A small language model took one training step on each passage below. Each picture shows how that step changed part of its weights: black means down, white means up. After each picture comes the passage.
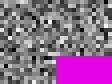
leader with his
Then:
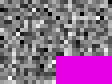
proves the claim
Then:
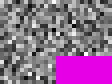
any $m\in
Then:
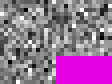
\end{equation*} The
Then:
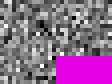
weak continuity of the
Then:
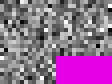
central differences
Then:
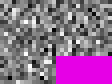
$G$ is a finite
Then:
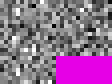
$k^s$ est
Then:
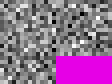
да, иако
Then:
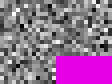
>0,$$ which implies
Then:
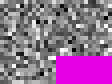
the function symbols in
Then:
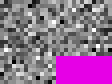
s \leq m +
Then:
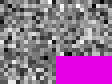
contradiz com a
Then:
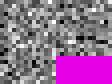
y} \approx
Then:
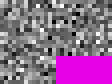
we can prove the following
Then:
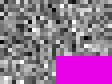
of Science and
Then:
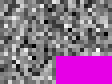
motion with resetting
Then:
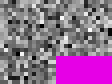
jurnal ini ada
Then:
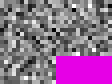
define $G(e)$
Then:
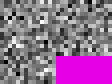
extrativista e
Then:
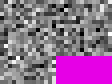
v finite place of
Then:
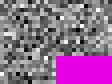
texnika va
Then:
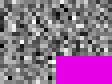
parties express
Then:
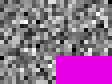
and $y$ be an
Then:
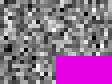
a complex condition.
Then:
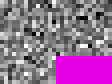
we may assume that
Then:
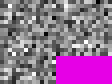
\to \real$
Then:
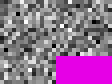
La muestra
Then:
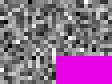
exists a constant $0
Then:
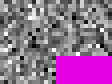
va dialoglarning
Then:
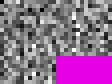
poetics of
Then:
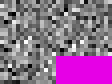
are closely related
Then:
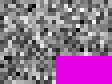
Few studies
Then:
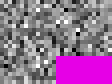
quadratic function
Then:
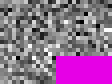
with height bounded by
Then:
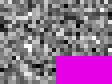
\cite{R} that
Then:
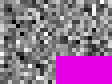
The rightmost sum
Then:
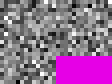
effect of
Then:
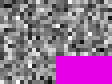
adabiy til
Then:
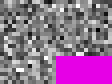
a contradiction to
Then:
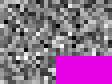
munosabat va
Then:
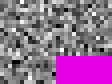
particular, the dependence
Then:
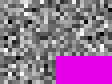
of Intel's
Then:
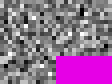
considered one of
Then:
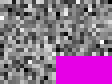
Il aborde
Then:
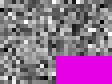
only for those with the
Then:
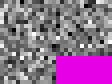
tarbiyasi va
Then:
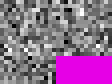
Aluffi algebra is
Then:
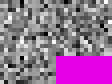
de Unare y que
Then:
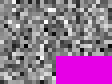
previas sobre la
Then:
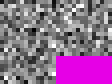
подход к
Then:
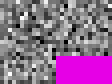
lado y [el
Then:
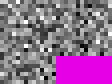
showing that certain
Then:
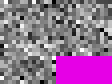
M$ where all the
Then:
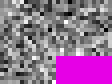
de Rennes;
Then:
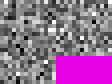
theorem. \psp
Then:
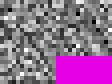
order to get such a
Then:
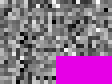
we have the following exact
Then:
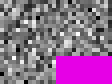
and $G(x)
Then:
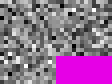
l'extraction des
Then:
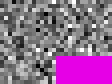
$g$ must be
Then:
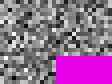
now ready to
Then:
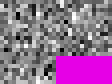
України, в
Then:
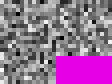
a nonzero right
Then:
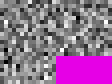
present time, it
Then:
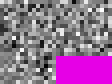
this paper is to
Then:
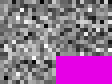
BPMN, na
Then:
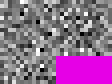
to get the first
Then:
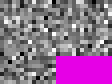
diminuer la
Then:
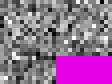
E)$ and a component
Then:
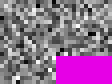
de Paula,
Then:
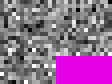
as a cubic form
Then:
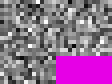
$V(\partial D)$
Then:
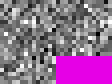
$C$ is a
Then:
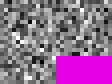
for derivatives of
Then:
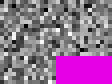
motivation, game
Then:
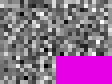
show that $F$ is
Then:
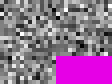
of this form are called
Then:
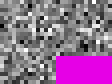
\] so that there are
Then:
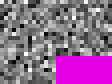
hence ends up
